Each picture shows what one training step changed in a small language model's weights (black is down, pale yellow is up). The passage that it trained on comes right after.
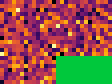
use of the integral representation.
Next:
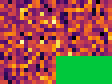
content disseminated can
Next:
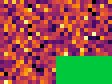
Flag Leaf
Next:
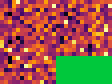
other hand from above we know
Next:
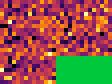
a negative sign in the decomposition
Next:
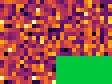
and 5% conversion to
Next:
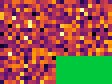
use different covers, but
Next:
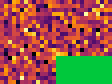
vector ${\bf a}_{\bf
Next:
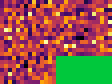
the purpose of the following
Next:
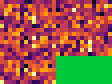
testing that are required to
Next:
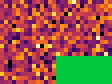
do not have one-dimensional
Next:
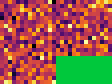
a machine running
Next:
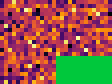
But at this stage
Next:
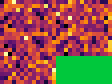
First of all, since
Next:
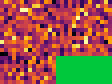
the output state,
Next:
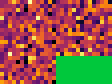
main focus of our results is
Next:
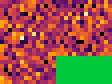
the energy reduction curve for
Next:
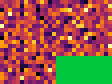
over to customer. This
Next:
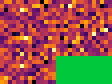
crisis by one state
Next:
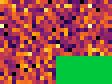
transform a Hamiltonian
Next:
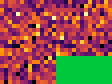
the space of abelian
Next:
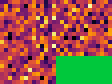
and have an impact on one
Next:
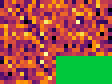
both problems for 500
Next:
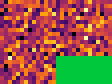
at least the next five
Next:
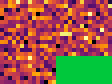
allowed to migrate
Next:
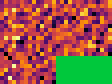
reliefs of a
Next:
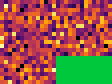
is new, and the proof
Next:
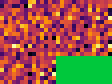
is represented in Figure
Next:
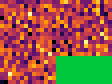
a submatrix inside the
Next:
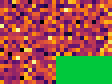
public policy consultant,
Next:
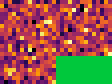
of the malignant
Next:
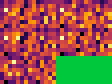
mainly because of the
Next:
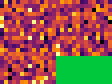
submersions at each point
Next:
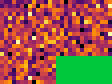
the notation, we derive
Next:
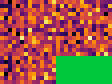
we return to the
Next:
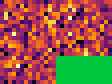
much of the properties of the
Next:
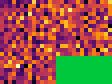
the many peaks of
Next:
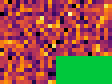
not cyclotomic.
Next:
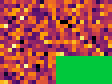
location. If you have
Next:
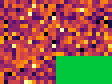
critical points building on methods
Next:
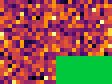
the protozoan
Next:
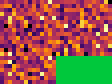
smooth functions valued in
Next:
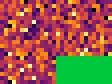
assume $d\not
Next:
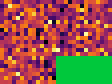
concentration varies with
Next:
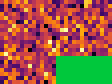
is most important for us to
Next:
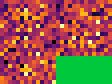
Technology Indicators
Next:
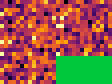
operational standards. The
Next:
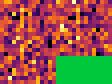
an interdependence between
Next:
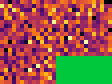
awareness of
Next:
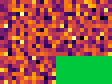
life table statistics of
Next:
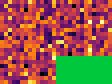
it is frequent to
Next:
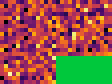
four of the eight
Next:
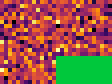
RC 2 according to
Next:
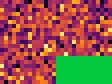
for some constant $c.$
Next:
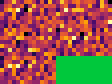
of development of creative
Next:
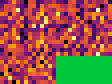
consisting of a set
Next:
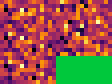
PK_AG =
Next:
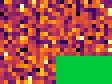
women consumer, hence
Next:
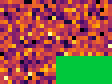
type over field $k$
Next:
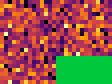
\rangle$ have only
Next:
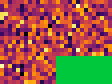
the box. We
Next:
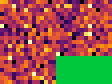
the Hamiltonian can
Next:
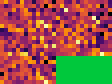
are considered as differential variables:
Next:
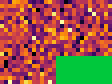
\noindent{\bf Proof of
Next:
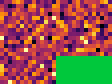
have an intersection product
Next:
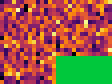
of the society to
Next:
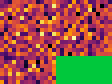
seen from the solution of the
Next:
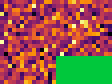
in excess, it may
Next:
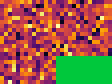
not been discussed in previous
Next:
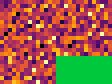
rainfall ranging from
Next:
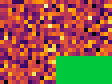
incision for the
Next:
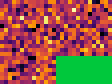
measure and consider the following linear
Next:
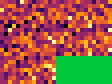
flush, further
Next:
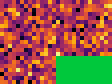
on keyword grouping
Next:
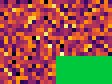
Essential amino
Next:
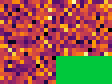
do not need a third equation
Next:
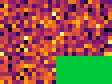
$P$, so there is
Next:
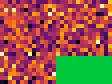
drugs in oral
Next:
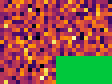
of the Josephson
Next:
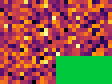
internal engagement.
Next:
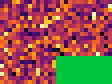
for $V$ is given
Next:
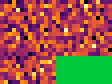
them with the meaning of
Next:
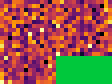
symmetric copula with
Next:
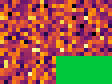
to $\Lt$ and
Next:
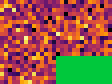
$\lambda$. We use
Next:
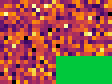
as a percentage
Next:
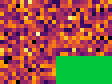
Figure 7 illustrates an
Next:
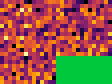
has a~parameter
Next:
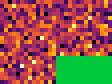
Examples of quad meshes
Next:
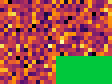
neuronal cells that
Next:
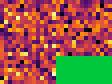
are linearly independent. Since
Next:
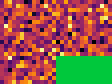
Sources Print
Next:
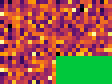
of the images,
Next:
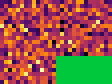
data collected (data
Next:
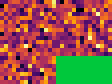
on "Overcoming
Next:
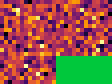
\stepsize %
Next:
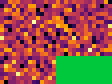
shows that the automorphism group
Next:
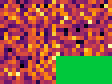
and summing the
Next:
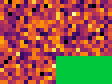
unit ball $\B$
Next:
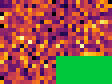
previous page}} \\
